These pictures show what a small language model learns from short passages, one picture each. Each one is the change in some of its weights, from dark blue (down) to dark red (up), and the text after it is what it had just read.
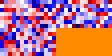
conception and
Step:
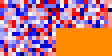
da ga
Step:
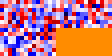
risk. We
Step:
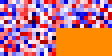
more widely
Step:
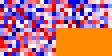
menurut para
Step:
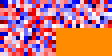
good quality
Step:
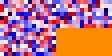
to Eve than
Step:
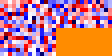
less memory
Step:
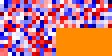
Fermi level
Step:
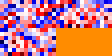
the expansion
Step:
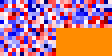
gestão da
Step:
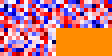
de Rio
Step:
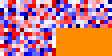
soft ion
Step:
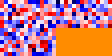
was not related
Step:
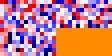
were informed
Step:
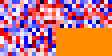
from source
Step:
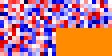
The University of
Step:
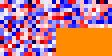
developed to the
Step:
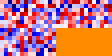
mode gives
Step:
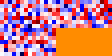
ones their
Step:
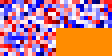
and chemical
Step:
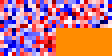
each surface of
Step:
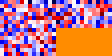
structure the
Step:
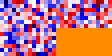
as possible.
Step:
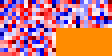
be important.
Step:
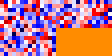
the KSS
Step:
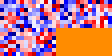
the analytical
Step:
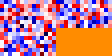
The leading
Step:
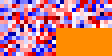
the dashed
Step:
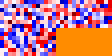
fail to
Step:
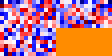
can be heard
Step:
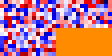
we calculate the
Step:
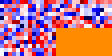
report shows
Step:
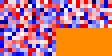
where what
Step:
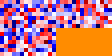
throughout the
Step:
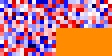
to ensure
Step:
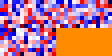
ham hid
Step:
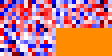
be represented as
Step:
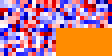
etc. are
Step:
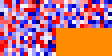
of development that
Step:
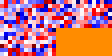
the coming
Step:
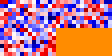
that stability of
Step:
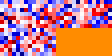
the basis of
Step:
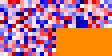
tipo de
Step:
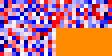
of simplicity
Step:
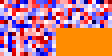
песок из
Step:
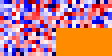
target the
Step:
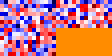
called the
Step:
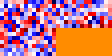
and (d)
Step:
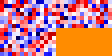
себе и
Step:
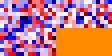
cloud at
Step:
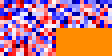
damage is
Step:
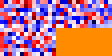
but we will
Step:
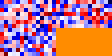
to narrow
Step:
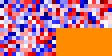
the gas on
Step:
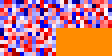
non ser que a
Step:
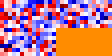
to pH of
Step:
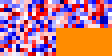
In this case the
